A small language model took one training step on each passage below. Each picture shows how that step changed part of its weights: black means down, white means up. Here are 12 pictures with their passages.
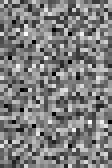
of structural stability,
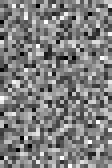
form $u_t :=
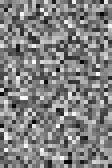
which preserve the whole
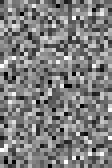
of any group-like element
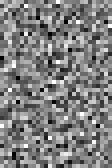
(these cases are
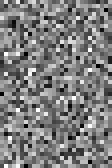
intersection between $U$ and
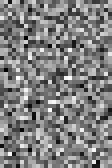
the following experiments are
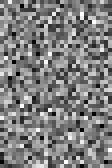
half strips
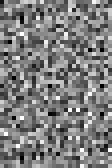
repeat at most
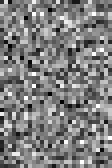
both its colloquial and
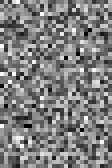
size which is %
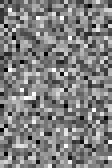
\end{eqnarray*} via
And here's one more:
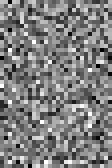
the part of $C'$
